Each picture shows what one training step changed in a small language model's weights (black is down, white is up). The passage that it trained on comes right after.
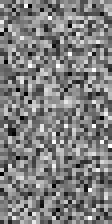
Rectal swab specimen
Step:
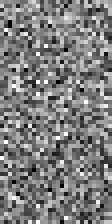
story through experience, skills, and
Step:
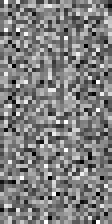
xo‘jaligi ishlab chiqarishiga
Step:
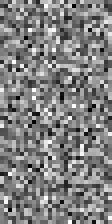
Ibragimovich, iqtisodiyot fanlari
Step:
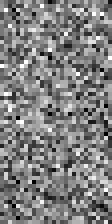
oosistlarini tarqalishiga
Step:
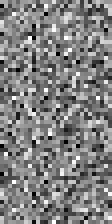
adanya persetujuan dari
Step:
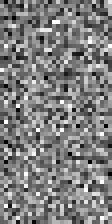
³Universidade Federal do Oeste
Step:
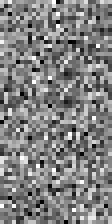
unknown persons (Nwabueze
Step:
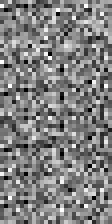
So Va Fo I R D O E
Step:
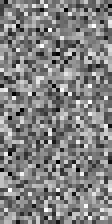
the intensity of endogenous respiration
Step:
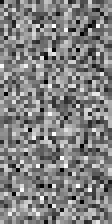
Boshlang'ich sinflarda
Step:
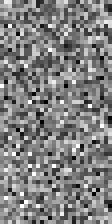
in micro-averaging [71]. For
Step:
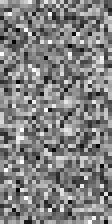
BVL database contains inter alia the
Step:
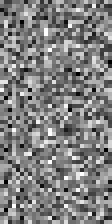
arquitetos responsáveis pelo projeto
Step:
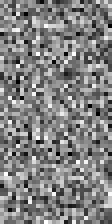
and subsequently red phase cells emerge,
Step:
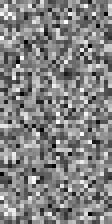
of benzoxazine resin is
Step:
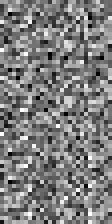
практику внедрено
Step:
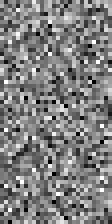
complexity of only $4n +
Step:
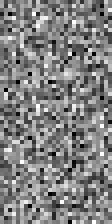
Embick, David (en
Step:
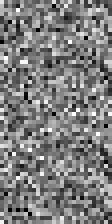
and has survived through ages.
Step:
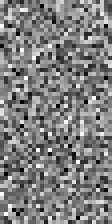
as required to perform correct dilution,
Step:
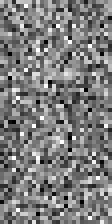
autochtonen. - Allochtonen
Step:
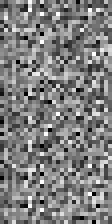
T. MCINTYRE, E.
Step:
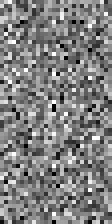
Ishizuka [7]. Fig.
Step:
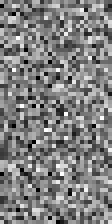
also used as insect repellents.
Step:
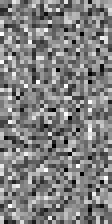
тільки особистих і
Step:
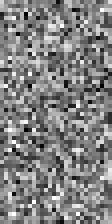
Even when taken at their face value, these
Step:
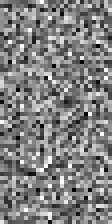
as Kotlin and Rust, barely
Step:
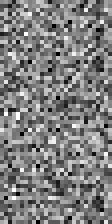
boundaries of the Valdaisky
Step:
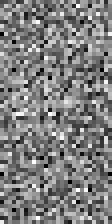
population. Managing T1DM is a
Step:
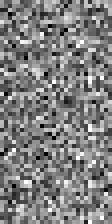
оси Z равны 0.
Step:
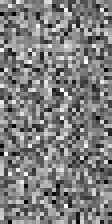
diese einen generell schlechten
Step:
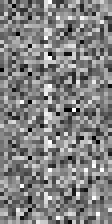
industry (AIRBUS). To upscale
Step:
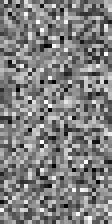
Matkarimova, B. K.
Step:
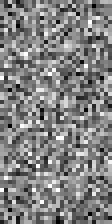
menyesuaikan kapasitas
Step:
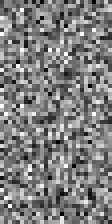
that h sums are not disjoint
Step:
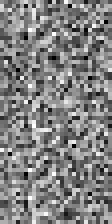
Yi Li, Mingqin
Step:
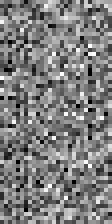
Таълим жараёнини
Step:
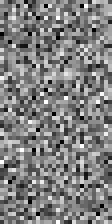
informed investors, take into consideration
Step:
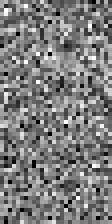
complications. However, there have been reports
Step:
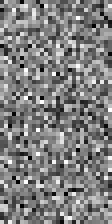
with mathematics teachers. The social and academic
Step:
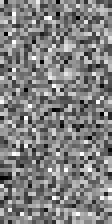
virescens* in Bali,
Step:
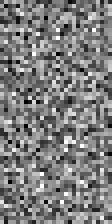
(a') Degraded with
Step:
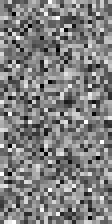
translate) 1F [Global
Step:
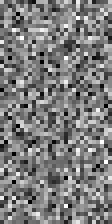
ta'minlashda muhim omil
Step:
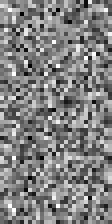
taxpayer-funded primary
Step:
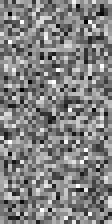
RES-enabled Smart-grids
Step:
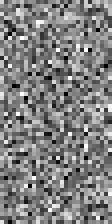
the bearing capacity. 0.1
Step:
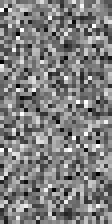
of resilience, a mean difference exists
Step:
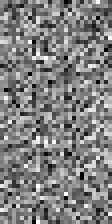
marta yuqori hisoblanishi
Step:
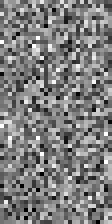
turadigan, samarali saqlash,
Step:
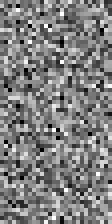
access to higher education in Oman is 60 percent
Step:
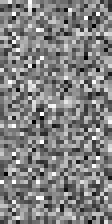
Gishu, Kisii,
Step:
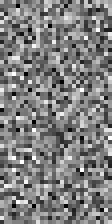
industry in Russia at its present stage, identifies
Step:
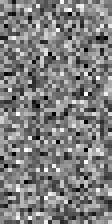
regulatory body that grants approval and only
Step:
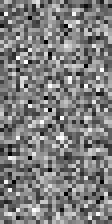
aimed to: 1. Assess faculty
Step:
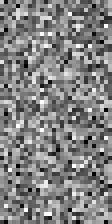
Léonore, des anecdotes
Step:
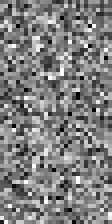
Sul ao eixo turístico.
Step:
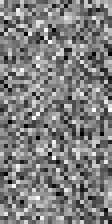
the presence of the various load cases involved in our
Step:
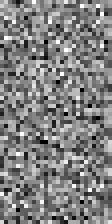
β or interferon γ , that are
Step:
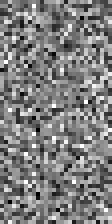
et al., 2006). O resultado que o
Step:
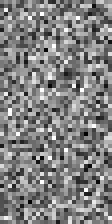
vastastikust arusaamist
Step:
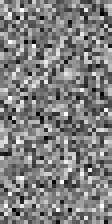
For a given state q_j at time
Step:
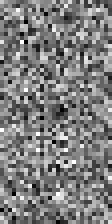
also concluded that learning that integrates local
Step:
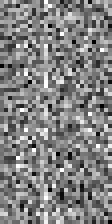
outcomes. This research will use the UK
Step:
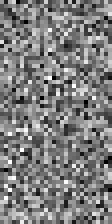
da homogeneidade sintática. A
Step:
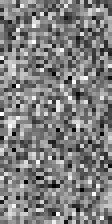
is a diameter by Theorem 2.
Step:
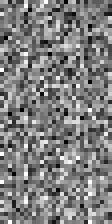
кинетическая энергия
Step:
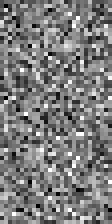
Elaborar un instrumento jurídico
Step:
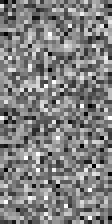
Zugriff 10. November 2021].
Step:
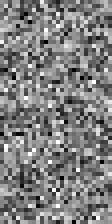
countries. These precious metals were
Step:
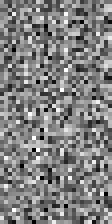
Kaca preparat yang diiradiasi
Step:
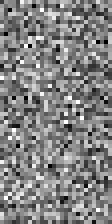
fuerte, pues Internet otorga una
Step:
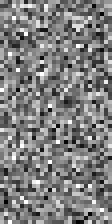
apéndice cecal.
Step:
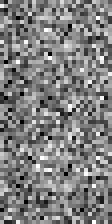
Fundadores: Dr. Oston de
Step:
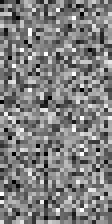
(VR) From: Technische Universität
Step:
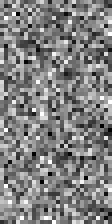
audio sensors record linguistics or
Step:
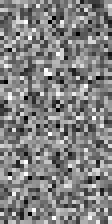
thick ones. This discrepancy
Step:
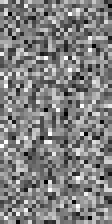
xavfsiz va qulay
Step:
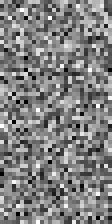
the room. However, due to its
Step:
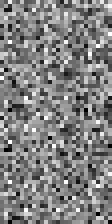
ini diberikan kepada BPR
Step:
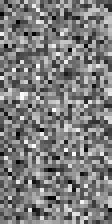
observaremos más precisamente los
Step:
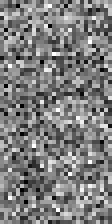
previous studies [20]. A mixture containing
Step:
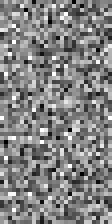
Gašević, D.,
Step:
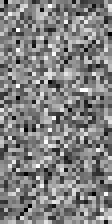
risks, such as Coruson
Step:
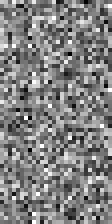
via Signal’s Silent
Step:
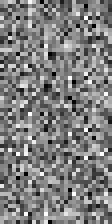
Las frecuentes reparaciones de las
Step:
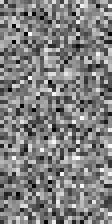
progressive loss of muscle control, which
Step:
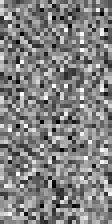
and above ground biomass) and
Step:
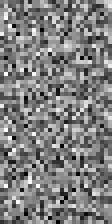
viscosity, but his measurements are
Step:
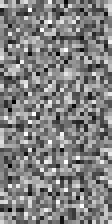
are continuously exposed to cotton
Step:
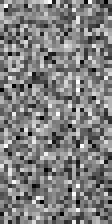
del *80 % de la energía consumida
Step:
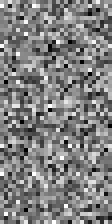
Côte d'Ivoire. The
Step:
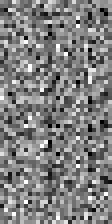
загальній виручці, %
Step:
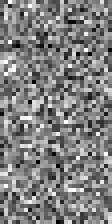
b) A well-balanced group of participants
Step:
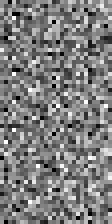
каждого названия
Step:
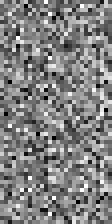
of HSPG as an 212 additional
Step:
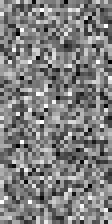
official publications concerning the new
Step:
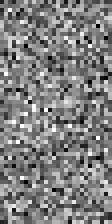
Our results support the utility of explicitly
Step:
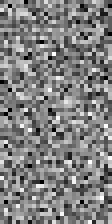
32 National level papers and 10 international papers
